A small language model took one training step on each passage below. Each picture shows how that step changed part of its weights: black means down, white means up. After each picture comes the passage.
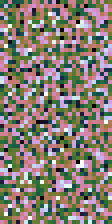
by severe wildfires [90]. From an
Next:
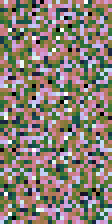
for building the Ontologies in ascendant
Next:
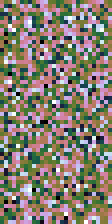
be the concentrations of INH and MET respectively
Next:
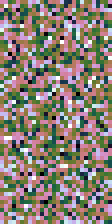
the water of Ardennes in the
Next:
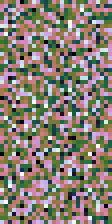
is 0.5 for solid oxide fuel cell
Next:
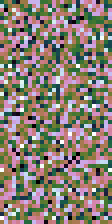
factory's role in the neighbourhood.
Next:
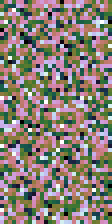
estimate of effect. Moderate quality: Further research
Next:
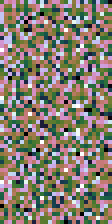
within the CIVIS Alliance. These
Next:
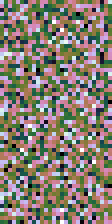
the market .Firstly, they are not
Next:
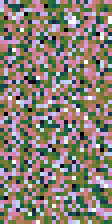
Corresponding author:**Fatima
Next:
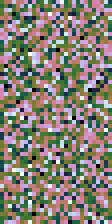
experimental group were highly engaged and were able to demonstrate
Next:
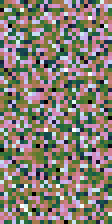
also taking into account the potential, in terms of
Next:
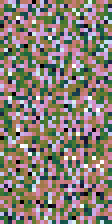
receiver. The Coherent-PtMP
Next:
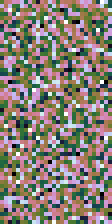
examine the assumptions behind these arguments, we employ
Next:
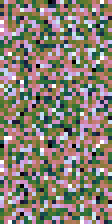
The flow rate of the well during the first study
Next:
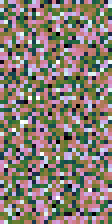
would like to thank all of those who
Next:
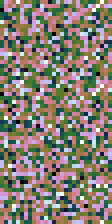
the need for a more integrated, standardised,
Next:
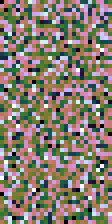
parameters: A comprehensive review," *Optical
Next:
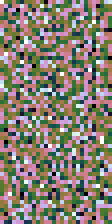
- 2 - b)$ edges and connected
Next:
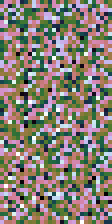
may last even several years, the plant is characterized
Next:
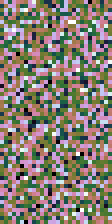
related data, and so on. These data are
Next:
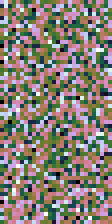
no harm. I will share my personal experience with
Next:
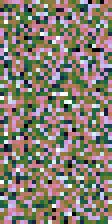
performance in diverse educational settings. The findings demonstrate the
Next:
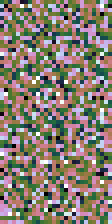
of Advanced Research and Reviews, 2022,
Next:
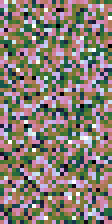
different between the mutant line and wild type,
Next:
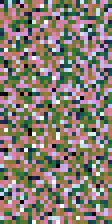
issues related to technology procurement, data
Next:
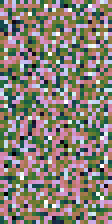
delivery, as well as expand communication channels for engagement
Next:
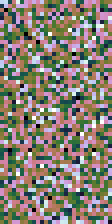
strike a balance between centralized regulation and
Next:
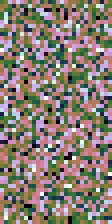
from the country. Research has shown that professional education
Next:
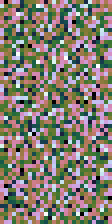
Candle Syndrome: A
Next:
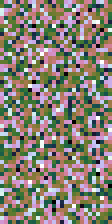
Executive Council or the Institutional Board or
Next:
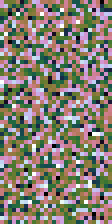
of these trucks. Air analysis that
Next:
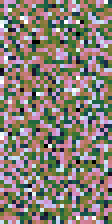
to center of the transverse plasmon
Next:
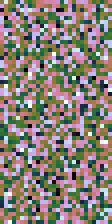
To determine the material constants for the constitutive
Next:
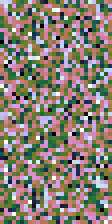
Risk Communication on Cyclones, which
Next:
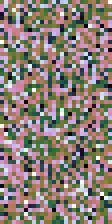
3.1] observation unit: an
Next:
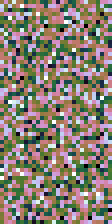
It also indicates that the hands-on activities
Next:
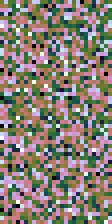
of the participants being female, compared to
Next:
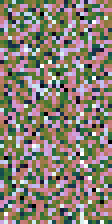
E, \tilde{I})$ is said
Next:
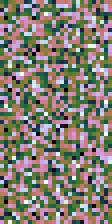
economic powers such as China, Korea, and
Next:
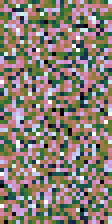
and amino acid (Aa) variants
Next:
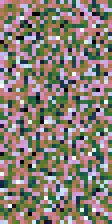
per plant, weight of bulbil
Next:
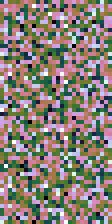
to show more feeling and affection.
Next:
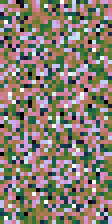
mountain which itself is sacred. The
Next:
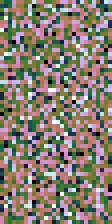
and 5% from barn systems. Some respondents
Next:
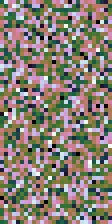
required, [2]. Pre-processed
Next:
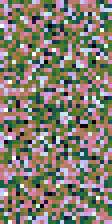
to their ages, sex, and the number
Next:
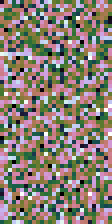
and Wales*. Retrieved from
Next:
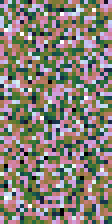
foramen. Articles are not filtered
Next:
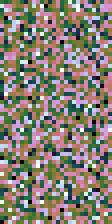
stanovništva, ono
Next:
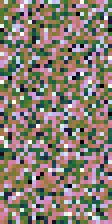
with chronic CC, an analysis of the degree
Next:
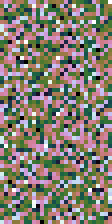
with extraoral cervical traction to patients
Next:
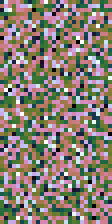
RNA, resulted in a similar phenotype and
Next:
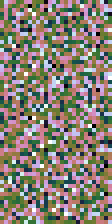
4 presents the conclusions. 2. MATERIALS
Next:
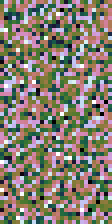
constant at 20° with an accuracy of $\pm
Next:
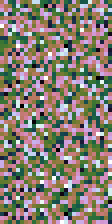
of physical facilities with a view of improving these
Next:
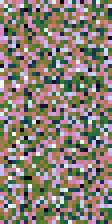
The aim of this study was to summarize and
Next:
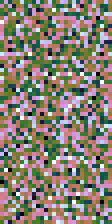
and control groups. The robustness test results,
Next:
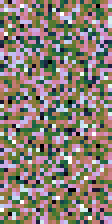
a diameter of (2 mm), so that it
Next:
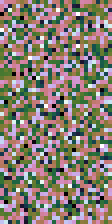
Dissolution test was carried out in a
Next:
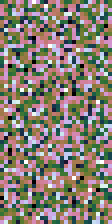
scale are that libraries can share their resources,
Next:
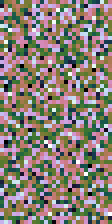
persons who are more liberated and
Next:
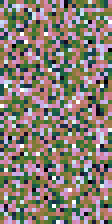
the use of NS. Index Terms
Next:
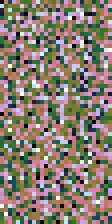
for instance, categorised them into nine
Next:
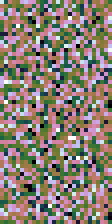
the WORLD HEALTH
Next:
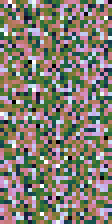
Resources to Create an International Business Card
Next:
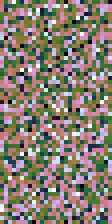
KEYWORDS: Construction,
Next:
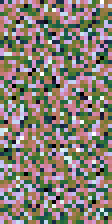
the load flow results of a known network (or
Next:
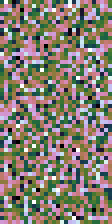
less dense nano fibrous structure. This
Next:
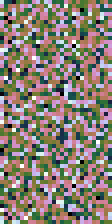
small data and models to mitigate this risk and to
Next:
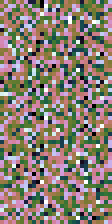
^[11] Studies from other parts of world
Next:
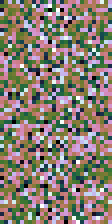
For example, in the urban high-rise
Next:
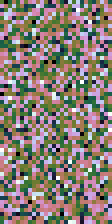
Folklore Institute of the
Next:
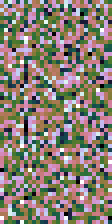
24 h of absorption. Conclusion The addition of
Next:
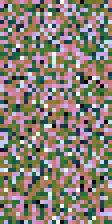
Additionally, large-scale, well-designed
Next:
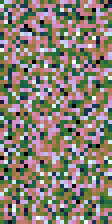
gap that occurred between savings and investment.
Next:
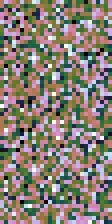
capability of the legacy system. A legacy
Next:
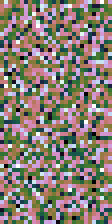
expansion: $$\psi(\mathbf{r},
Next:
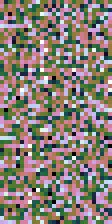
and its measures. A way forward for the Commission
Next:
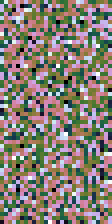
rises regardless of adaptation of environment mutation
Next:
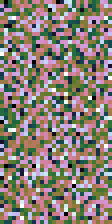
to be accessible and unbiased for these
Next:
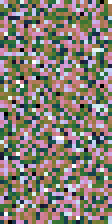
a strong positive correlation between morphological traits and
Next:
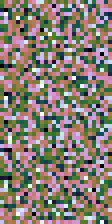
how the data choices will impact the performance of the
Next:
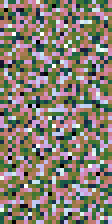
a set of managerial behaviours that express how employees
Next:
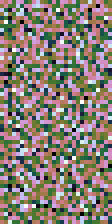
difficulty. Students with severe and very severe difficulty in
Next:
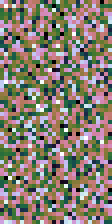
the water .Now the sensing foil
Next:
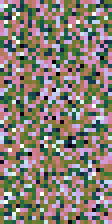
spike train activity starts with the composite of
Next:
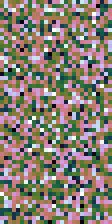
one trained focal person per police station,
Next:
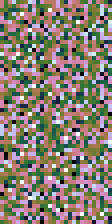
CULTURAL DIVERSITY IN
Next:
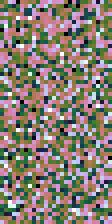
their academics thus relying on the external
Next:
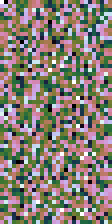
*novelty*, *utility*,
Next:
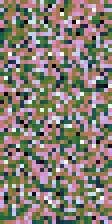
examines the impact of socioemotional needs and
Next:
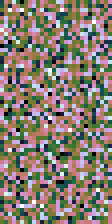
one is at home during the day, and the
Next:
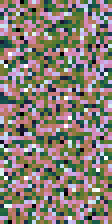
is considered a regressive stage, some mountain
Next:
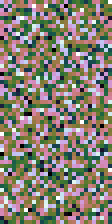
other than cervical cancer. Weight loss
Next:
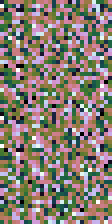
encephalopathy comprises a broad spectrum
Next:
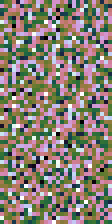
modifications is far greater than the variation due to the
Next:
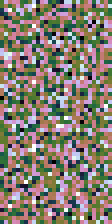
the temperature was maintained at 100°, and after
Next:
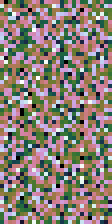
address it is first and foremost important to
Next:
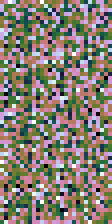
weight. Given the probabilistic periodic
